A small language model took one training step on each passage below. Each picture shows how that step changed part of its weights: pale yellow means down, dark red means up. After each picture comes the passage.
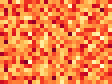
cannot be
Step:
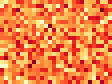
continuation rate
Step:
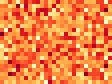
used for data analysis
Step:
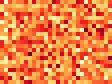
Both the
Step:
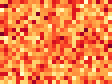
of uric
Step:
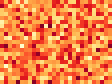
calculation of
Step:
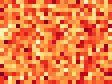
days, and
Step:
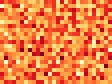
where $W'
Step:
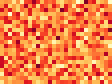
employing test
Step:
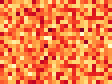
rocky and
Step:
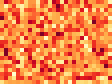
$J$ or
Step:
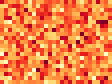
proper education to
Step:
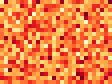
making its
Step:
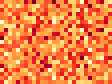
King and
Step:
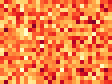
one data point.
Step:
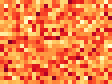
to begin the
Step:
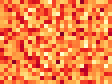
datasets presented
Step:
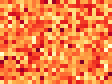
the set of
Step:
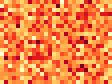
space and time,
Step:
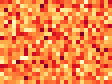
new distance measure
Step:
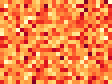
to a common
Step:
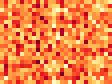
with prompt
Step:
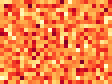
total wheat
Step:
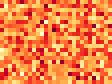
The Tile of
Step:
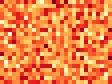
While the
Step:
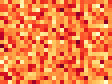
frame, the
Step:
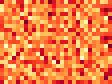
rice and
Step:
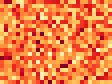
expression with
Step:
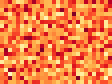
estimate the
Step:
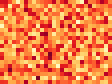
see Ms.
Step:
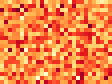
a plateau
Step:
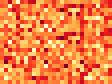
first element in
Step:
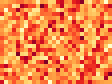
and heated to
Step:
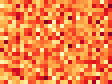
as lattice
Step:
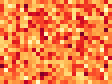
for their reality
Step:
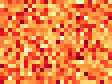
pre- and
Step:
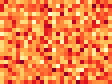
as symbols
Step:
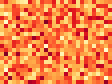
values, the
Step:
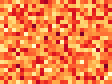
that the matrix effect
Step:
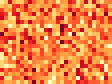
are then left
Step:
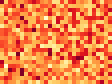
precision and
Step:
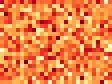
Although at
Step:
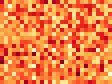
this study,
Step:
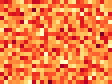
\) is obtained
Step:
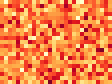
data. There
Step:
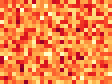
1 were developed
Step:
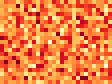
with traditional
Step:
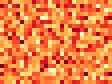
extra and
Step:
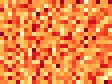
suitable for
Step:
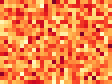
The difference of
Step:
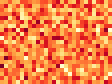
of course
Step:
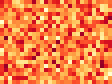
potential has no
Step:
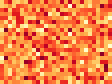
is within the bound
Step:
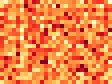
and hot
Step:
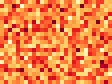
derivative is
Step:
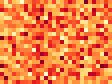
accurately, but
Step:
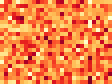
shown in Figure
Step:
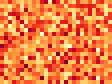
the subprocess
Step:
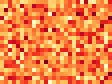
the cavity
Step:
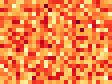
cells were
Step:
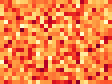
components into
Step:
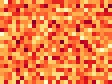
adoption of
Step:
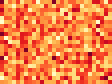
Institute of
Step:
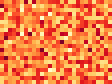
2 genera
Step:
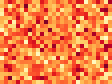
by more than
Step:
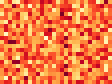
than its volume
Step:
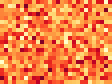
for composite
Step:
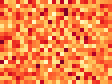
Sample 3
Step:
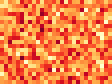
where modeled as
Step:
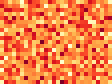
life as
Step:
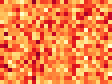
significance of such
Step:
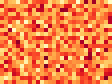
added mass
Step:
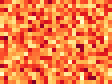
but that is
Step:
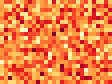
on the direction
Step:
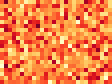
winds are
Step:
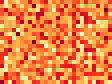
which directly
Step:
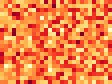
alignment and
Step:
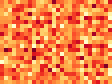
group (or
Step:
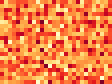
The automation
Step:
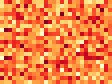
as obtained from a
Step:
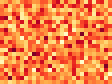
of the mine
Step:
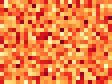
which is a measure
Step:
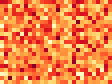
see that if a
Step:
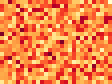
world technology
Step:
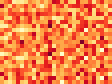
Fig.6 and
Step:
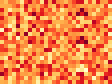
and there are
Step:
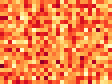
of others,
